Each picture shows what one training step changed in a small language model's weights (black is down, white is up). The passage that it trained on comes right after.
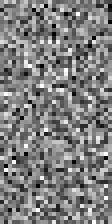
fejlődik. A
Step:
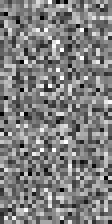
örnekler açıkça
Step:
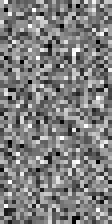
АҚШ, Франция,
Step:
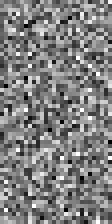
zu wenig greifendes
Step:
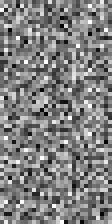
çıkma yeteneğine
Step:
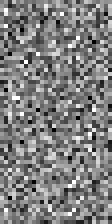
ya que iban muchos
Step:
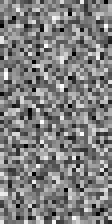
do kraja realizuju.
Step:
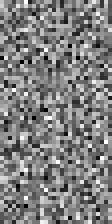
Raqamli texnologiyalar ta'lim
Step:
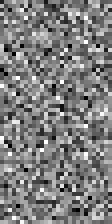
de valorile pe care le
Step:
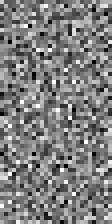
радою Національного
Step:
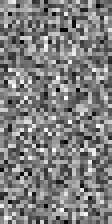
Chunki yaproq obrazi
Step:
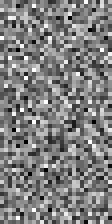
ampla no *Google
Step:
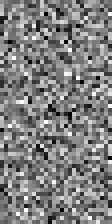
الخبرات الذاتية
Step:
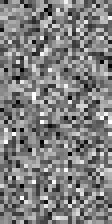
ёши бўйича ҳам
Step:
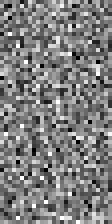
P.Torrens tomonidan
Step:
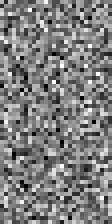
Dazu MÜSSEN
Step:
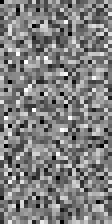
ХИРУРГИИ В
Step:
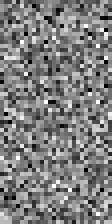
haqida ma'lumotlar va
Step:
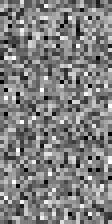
publicaciones por parte del
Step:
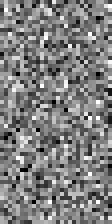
of Chernihiv region).
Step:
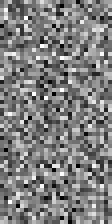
aulas de matemática*.
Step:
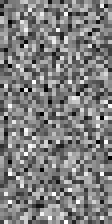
Zur Unterstützung
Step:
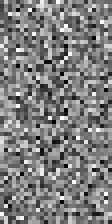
a roda foi crucial para o
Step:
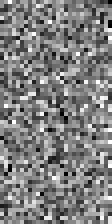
sharoitlarda amaliy tatbiq
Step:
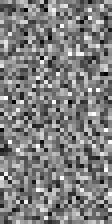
numerico decimale sono
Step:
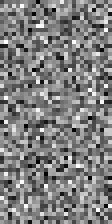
resources in making and producing
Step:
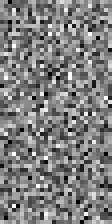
кучайиши ва унинг
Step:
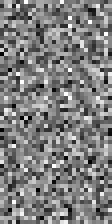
separo entre a minha
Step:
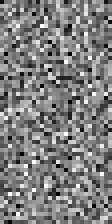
помощь более
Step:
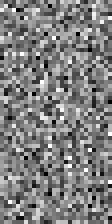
позитивні сторони
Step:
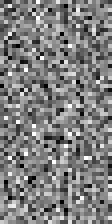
Carlos sin embargo son
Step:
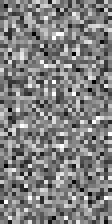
mora biti korelirana sa
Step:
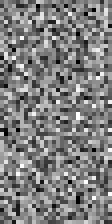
concave en pleine
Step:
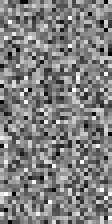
interculturales; tiene como
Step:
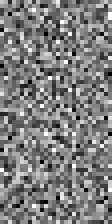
Кон И. С. Введение
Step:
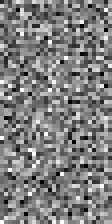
The article presents the results
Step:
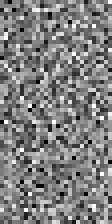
государства стал Л. И.
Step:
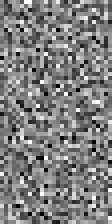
вивчення особливостей
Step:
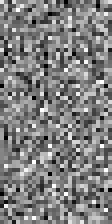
справедливості буде
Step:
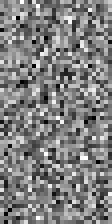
с различной тепловой
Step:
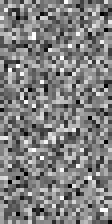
los modelos de recomendación y
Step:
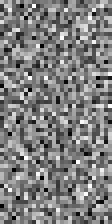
fusionados. Por otro
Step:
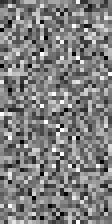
перевода, но уже с
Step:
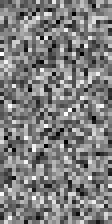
doelmatige wijze van
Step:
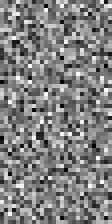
Dat het haar met deze
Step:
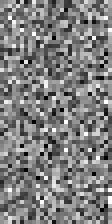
qabul qilinadimi yoki
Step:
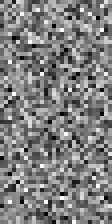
va ekspluatatsiya qilish,
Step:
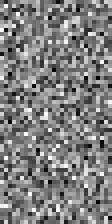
O'yin sharti. Bu
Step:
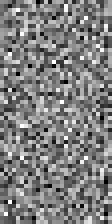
desambiguar en contextos
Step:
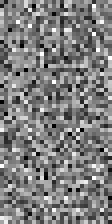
va uni to'g'ri
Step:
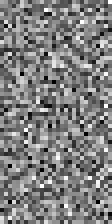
julgar o quantitativo
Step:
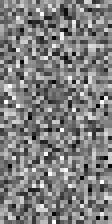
odimlarining sababi
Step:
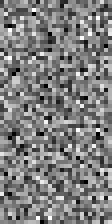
A., Eichstaedt,
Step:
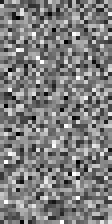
of trade enterprises in the
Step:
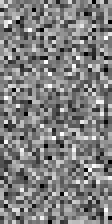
acculturation, exogamous
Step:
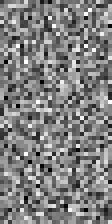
қўйилган мақсадга
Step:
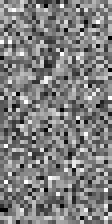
чином запозичення на
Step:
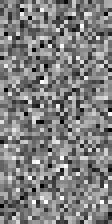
сна в разновозрастной
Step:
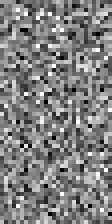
Keaktifan Belajar
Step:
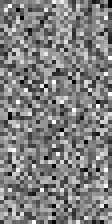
bo'lib, bu borada
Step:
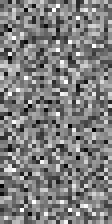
pasukannya sebelum
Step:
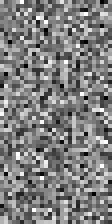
CLIL, CASE,
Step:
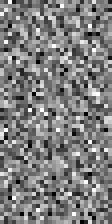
voor handhaving van
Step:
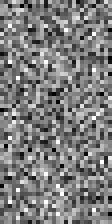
hisoblanadi. Bugungi
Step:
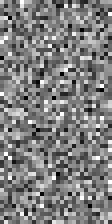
і індукційна (тип
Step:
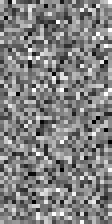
uchun tashqi himoya
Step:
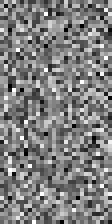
research in the market,
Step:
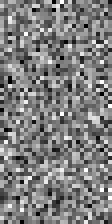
artefactos culturales, que
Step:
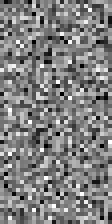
маъмурий судлари
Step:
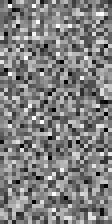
Xorazm hukumatining
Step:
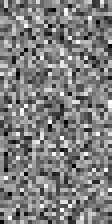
Session 1*. Nairobi,
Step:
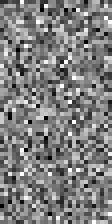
etamiz. Shoir butun
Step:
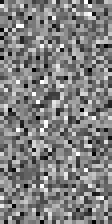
вещных правах и их
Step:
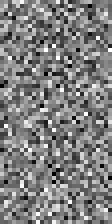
корупції у цій
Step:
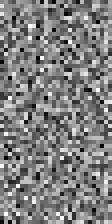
de conseil et de services
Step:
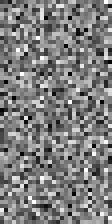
impressão completa do
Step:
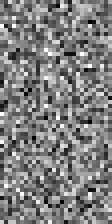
dan keuntungan usaha yang
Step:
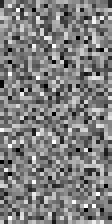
Comitê de Auditoria
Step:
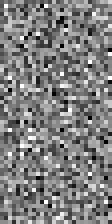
a edição de norma, que
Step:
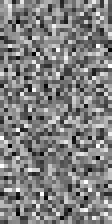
R, Wang S, Anuar
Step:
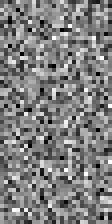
biliare, agenezia
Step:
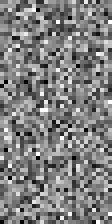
справдилися, а його
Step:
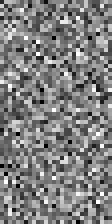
de la protección del sistema
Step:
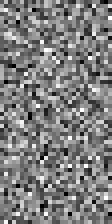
em pacientes com doença
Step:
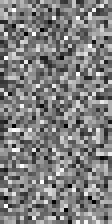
falta de capacidad para
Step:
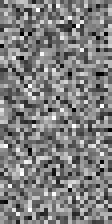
o'quvchilarni fikrlashga
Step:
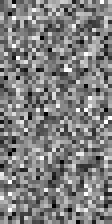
de acțiune contribuie la
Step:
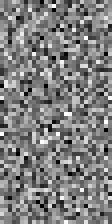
sens global du texte.
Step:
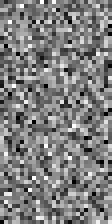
conjunto de usuarios
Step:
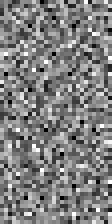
sobre riesgo para la salud
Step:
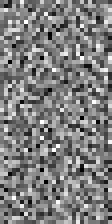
permitieron afirmar que
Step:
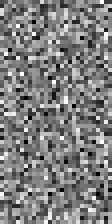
holati parametrlarining
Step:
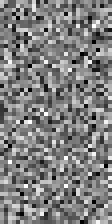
Woman, society,
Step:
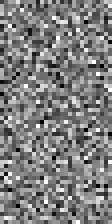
qiladi. Shu munosabat
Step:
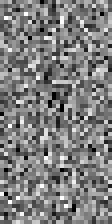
Аравия обеспечила
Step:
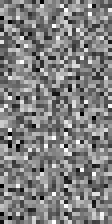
serviço de saúde, com
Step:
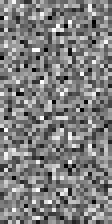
војни логори у
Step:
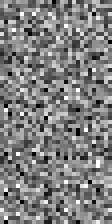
من خلال قوة
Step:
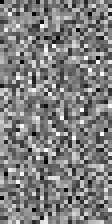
в соответствии с
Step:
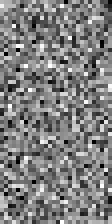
crescut în primele
